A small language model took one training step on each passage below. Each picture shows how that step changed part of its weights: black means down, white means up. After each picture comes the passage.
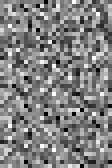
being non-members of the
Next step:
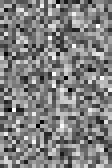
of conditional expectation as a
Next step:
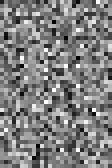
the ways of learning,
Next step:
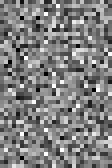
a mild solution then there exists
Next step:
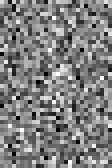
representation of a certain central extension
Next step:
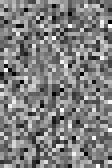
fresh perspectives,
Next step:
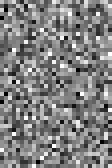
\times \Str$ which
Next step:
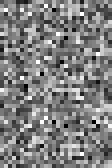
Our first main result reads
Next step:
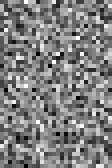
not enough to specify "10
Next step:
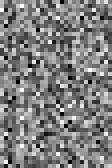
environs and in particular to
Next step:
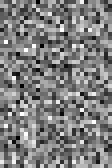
could even guarantee
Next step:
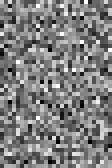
no matter how severe
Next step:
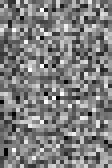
we get \begin{equation}
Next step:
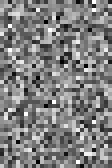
varies when varying
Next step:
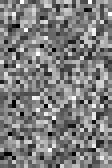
of retrieval components.
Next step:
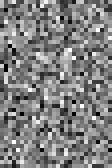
in *Sz*, each of
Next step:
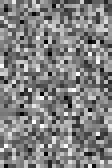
the influence of teachers and
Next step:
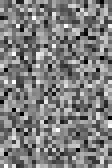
\leq j \leq k)$
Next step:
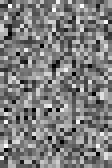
such as longitudinal
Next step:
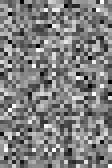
When soil borne
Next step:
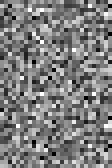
to sensitise
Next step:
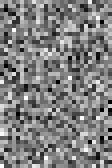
the equations in Eq.11 is
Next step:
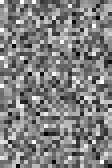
companies. Inventory
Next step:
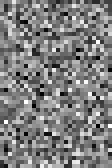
the Key Lemma, it is
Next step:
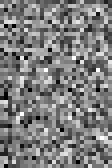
This is due to the reaction
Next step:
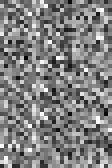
Now we can apply the results of
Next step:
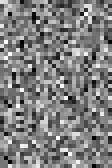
Classical Music
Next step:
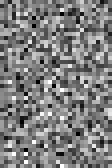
functional potential, this review
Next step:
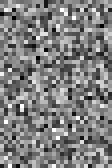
atypicality of
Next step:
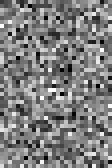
inulin has the ability
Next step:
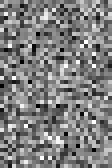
Wisconsin students, the
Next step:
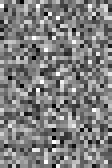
and lung volumes are
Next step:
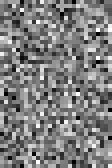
$1\in G$ and
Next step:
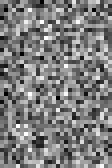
granules were dried
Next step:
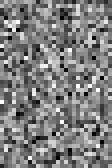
built by exploiting
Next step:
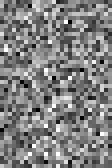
of the more general function spaces
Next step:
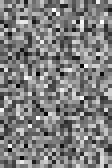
to surrounding structures, and
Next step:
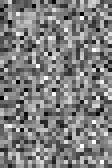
as cellulose-based
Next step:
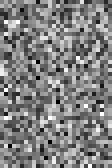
built with both a
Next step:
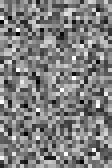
first deal with the adverse
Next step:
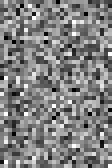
= 1$. The completed
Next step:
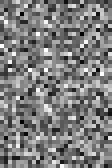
(ii) the thermal
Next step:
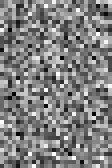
bilinear form $\left\langle
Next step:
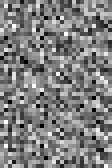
is indeed a rotation
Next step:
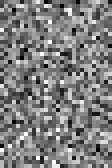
qualitative argument that the
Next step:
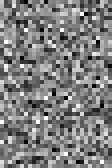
Rankin's theorem one has
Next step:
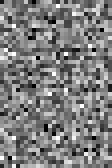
almost four fish port in
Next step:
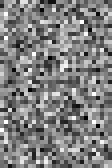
best possible. {\em AMS
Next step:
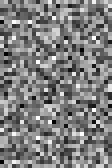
position). At the second position only
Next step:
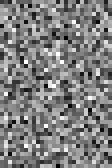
the clothes of religion
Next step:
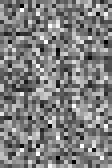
to coincide with the constant
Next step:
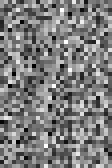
all fields now utilize computer
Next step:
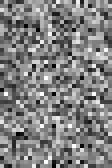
capability to find global optimal solutions
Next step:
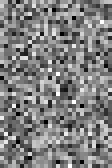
made -- following partial results in
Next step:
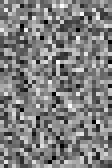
an allowed word,
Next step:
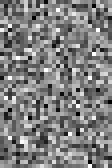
homomorphism of $P$-algebras determined
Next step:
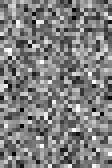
Name: Clinical
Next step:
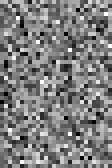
the intracellular levels
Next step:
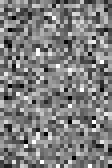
any set of generators for the
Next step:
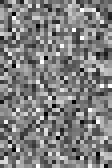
made up of calcium
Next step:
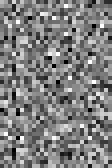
representation of the inhomogeneous part
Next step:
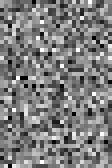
a potential therapeutic
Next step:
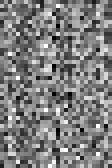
Most studies focus on the
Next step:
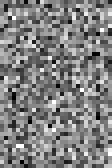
f$ is equivalent to a
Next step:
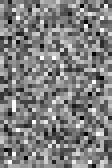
form and to have clusters
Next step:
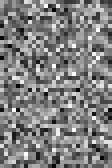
$\mathbf{P}$ in
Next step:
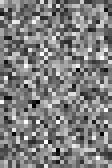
facilitated by
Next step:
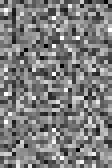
autonomy not only
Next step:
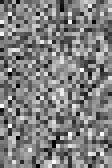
growth rate during the period of
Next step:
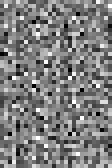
the form \[\xymatrix{ o
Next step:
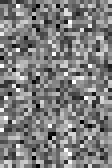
during mentoring were
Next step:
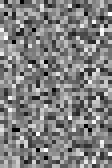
the fifteenth
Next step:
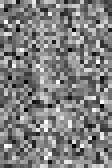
in addition to considering organization
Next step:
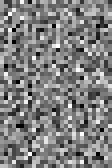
of this particular simplex are then
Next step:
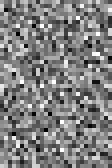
and a foliated
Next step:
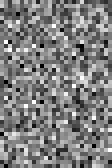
solar proton events and
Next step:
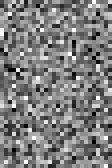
and stem is boiled
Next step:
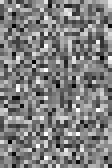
\end{prf*} We
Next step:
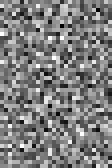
It serves as a food
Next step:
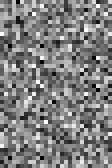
parking spots are
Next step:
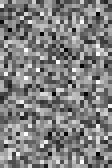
main methods are included and
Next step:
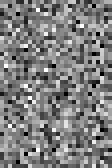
that fix $x$. Note that
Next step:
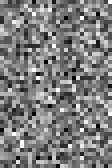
by revisions. But
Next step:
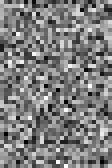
term, they may also risk
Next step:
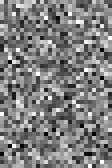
because of difficulties in
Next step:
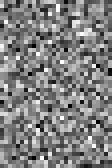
in experimental group I was
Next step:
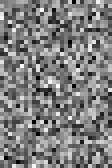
the Gaussian process noise with
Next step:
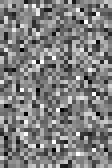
the chosen norm, and if the
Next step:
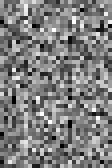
respective formal specifications and
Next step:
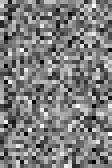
configuration, concept
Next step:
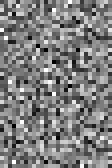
this point, let us at least
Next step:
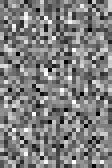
of \cite{fw}
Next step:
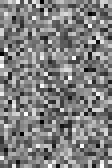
in the X and Y direction is
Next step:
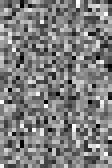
$0\neq a\in
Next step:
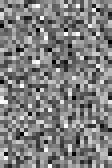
the user can save with this
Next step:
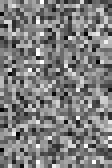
$\pmaj$ is
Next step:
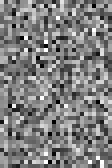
was aimed to comparatively
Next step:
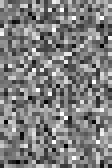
Santis) thanks the
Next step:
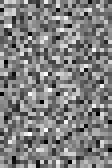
Behanzin and
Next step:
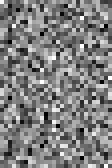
static condensation reduced
